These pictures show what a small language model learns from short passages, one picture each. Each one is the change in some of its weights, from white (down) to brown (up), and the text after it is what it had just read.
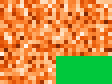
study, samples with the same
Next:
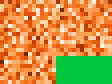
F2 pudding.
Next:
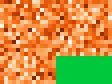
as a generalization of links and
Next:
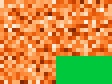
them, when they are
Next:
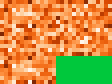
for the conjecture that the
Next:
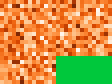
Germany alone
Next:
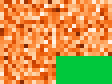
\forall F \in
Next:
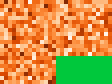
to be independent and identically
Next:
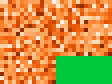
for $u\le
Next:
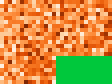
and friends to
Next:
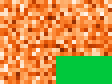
in digital economy-related
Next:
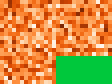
$Q \neq {\overline
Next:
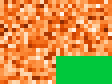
and are used in a wide
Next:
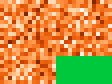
can enhance the interoperability
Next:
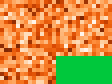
in SGF but greater
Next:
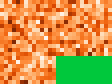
when defined on the domain $\{
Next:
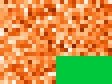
liver disease, and
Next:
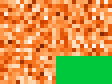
the paper. Figure 1.
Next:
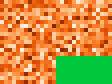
from the Gurobi
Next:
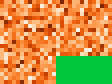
form in the beginning and
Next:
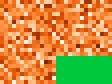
the data for analysis.
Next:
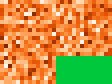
differences and the expected and the
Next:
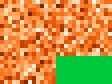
among secondary users that are in
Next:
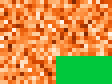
obtains a simple coordinate-free
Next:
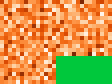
habitante de un
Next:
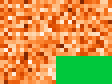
region to the left end during
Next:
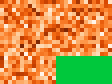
una procedura di
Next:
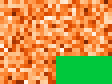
dense subset, which is
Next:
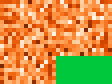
of properties of binary functions found
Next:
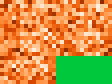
known that in higher dimension
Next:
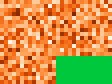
that end, we first need
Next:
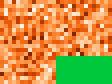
bodily harm.
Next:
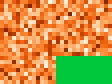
which uses the sliding window
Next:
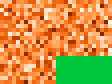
into the measurement model.
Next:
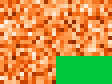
$(E)$ admits at least
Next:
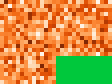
$\phi=id$ and
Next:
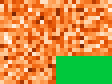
cavity and many other parts
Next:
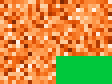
accompanied by the preparation
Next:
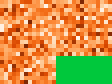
with arbitrary $\theta$, we
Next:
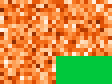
General Electricity
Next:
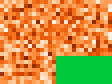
mitigating radiation damage
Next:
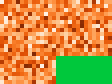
where $C$ is a
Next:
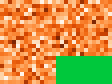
experiments remain the most reliable
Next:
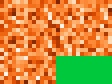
% [4]. The clinical
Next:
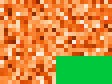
earthworms in waste
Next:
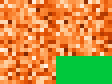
organization of the article is as
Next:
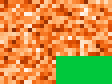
on the Poisson regression modeling for
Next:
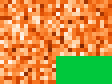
for up-to-date
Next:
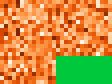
with the DCCB series
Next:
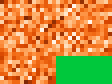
out to GitHub
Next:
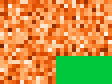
on four predefined metrics
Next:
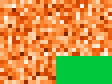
of two variables x, y
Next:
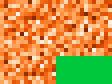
of whether or not a patient
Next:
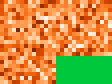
Eight Unwashed
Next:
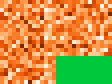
shared with developing countries.
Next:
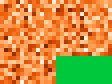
the other hand, from
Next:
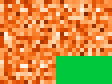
RIs and specialised
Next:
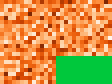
then analyzed through quantitative and
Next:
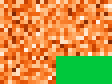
also consecutive as integers
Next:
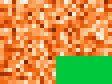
\] which we call maps induced
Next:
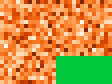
of inform consent form
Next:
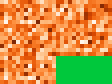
which the initial and the final
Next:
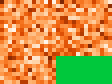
given by $$ \align &
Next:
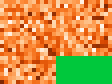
is one of the main risk
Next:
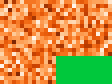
(SPO) and
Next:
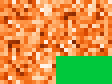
soil cultivation systems
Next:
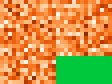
positive real numbers, and
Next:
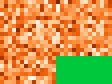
2 \cdummy
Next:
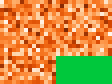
Taking a graph of a
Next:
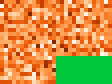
task well suited to the
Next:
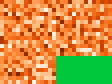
between team members in sharing
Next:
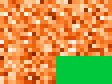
paire normale.
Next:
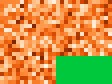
(slaughtered) on
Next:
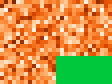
reach and impact of European
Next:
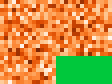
the most common inherited
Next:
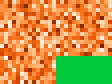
expensive equipment
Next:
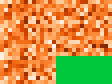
of the country’s urban
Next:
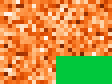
application is continuous and very
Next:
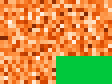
whether similar results hold for other
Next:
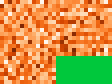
G$ separately. We
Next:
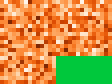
on probing of the
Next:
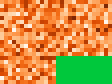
accepted standard model for
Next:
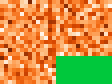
space of all functions, becomes
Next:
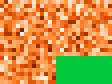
co-stationary subset
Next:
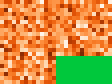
rings in codimension 4 from
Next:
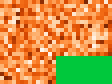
in the dual picture? Under
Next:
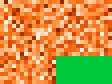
quantum optics technology,
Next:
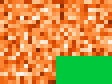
a sample exposed to different
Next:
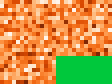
be located on the metric space
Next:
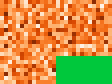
strikes and hindered
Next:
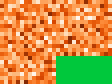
within the section enable that section
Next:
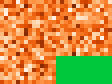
accordance with the EU
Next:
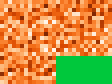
instance, record management,
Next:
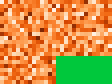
possible for all $n$.
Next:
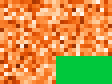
15 ex involution0}.
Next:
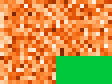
leading to a reduction in early
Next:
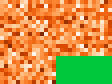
basis of demographic factors
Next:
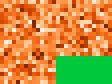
stereophonic music to
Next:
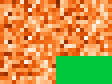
craft production but the
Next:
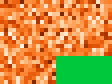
and analyze voltage sags
